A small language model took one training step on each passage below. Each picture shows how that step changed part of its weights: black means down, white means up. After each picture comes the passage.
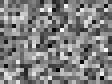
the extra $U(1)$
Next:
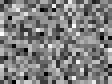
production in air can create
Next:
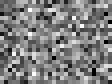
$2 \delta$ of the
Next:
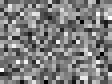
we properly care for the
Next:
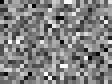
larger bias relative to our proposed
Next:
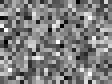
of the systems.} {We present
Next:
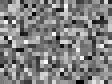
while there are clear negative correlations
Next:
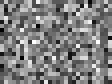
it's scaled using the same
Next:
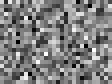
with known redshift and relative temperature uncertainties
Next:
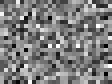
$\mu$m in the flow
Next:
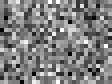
same trend, albeit
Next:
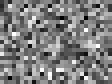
the perovskite material,
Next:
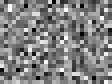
we have tested the possibility
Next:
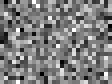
exponentially as did
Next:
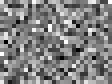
Frank Sinatra
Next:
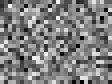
the outer region of the
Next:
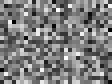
% \end{array}
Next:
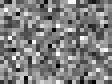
and PSDFS are
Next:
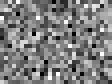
also known as kept
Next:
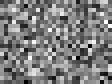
lattice gas model, we provide
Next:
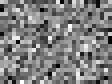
orbits and also the current
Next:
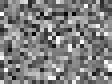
for comparison-based sorting
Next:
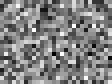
is typical of an RR1
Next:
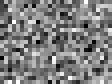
these approximations, to linear order
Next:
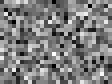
standard deviation of the distributions of
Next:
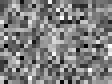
of the model which are constrained
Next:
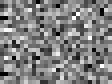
sites does sometimes provide public
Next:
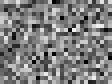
cuts. Subsequent
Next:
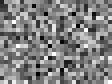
smooth surfaces, a fact
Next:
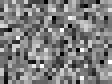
GCs do not stall
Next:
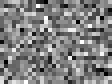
upper mesh results from the
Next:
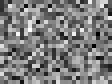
the Einstein radius, to
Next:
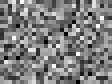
magnetic glass than for another
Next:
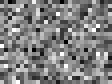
The commutation relations for these
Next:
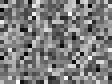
because the dialton always
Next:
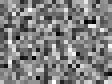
that there exists a family
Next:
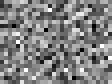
split the pressure and density perturbations
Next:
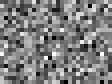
also considered a class of magnetically
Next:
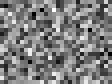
at the end of the document
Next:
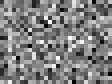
spin density should be more considerable
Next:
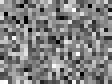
presents in detail some key properties
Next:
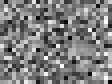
in Table~1. Let us
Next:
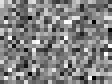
Here, we have found that
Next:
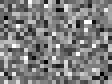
certainly not unique and there
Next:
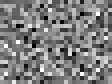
\wtmap &
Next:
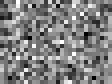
result follows in models with radiative
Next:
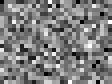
no applied current, vortex
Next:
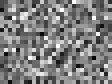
been at stake, such as
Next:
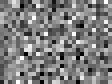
parameter of interest is the mean.
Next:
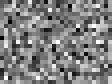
and training a QCNN including
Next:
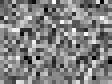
types of measurements have suggested a
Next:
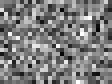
6 atoms. A cluster expansion was
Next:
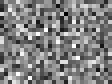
n_j \}$ represents the
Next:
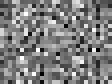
equilibrium distribution function is given by
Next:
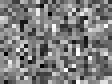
that Michael was
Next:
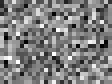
In the subsequent analysis we
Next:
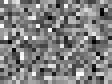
a process has been progressed
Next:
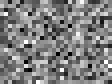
presented the Sparse IDE
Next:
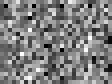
estimate the distributions and the spin
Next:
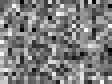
of bright objects, while a 5
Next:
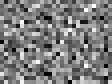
\ \ \langle {\Psi}
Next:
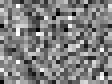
We recruited 24
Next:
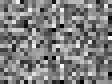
where $B$ is the
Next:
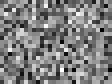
two magnetic configurations is described by the
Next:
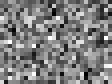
to the average transverse flow
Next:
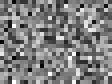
the European
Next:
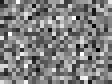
velocity enhanced part from the
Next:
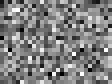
flaring behaviour and long
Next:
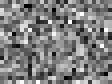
theory and observations. The two objects
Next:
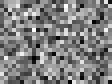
there are no more measurements in the
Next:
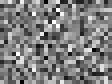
their porous space was studied
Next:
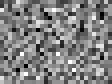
A number of investigations have been
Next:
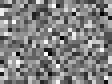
clock would lock the frequency
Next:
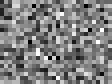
variation for its critical current with the
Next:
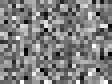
Weinberg, D.
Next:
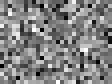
refers to the set of
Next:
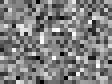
optimization problems were solved
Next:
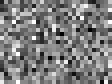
irradiation step. The
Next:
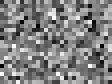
expect to be able to
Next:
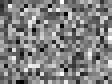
the wall boundary that it can
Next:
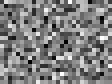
\end{equation} with constant
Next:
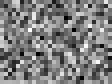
form of Fourier's
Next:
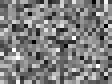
SEDs as the ionizing
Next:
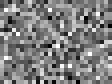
and tuning on demand.
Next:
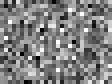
oscillatory shear deformation,
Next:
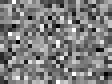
10 million. With each
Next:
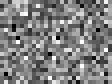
target misfit compound is stable
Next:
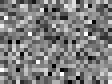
suggesting a causal connection
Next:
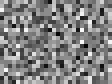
interact with spectrally smooth
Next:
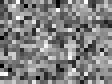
indicate the expected asymptotic form,
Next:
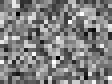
space of quantum events. The
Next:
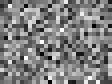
the smoothing scale can
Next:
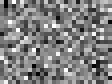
enjoy physical existence?
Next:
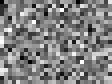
only one processing step with the
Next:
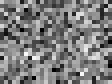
by the Poisson distribution
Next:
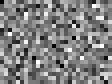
Though our smooth solutions
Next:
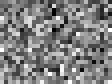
to the energy of a single
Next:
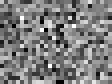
next coupon date to
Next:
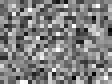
that the photometry of SN
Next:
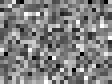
of the rho meson
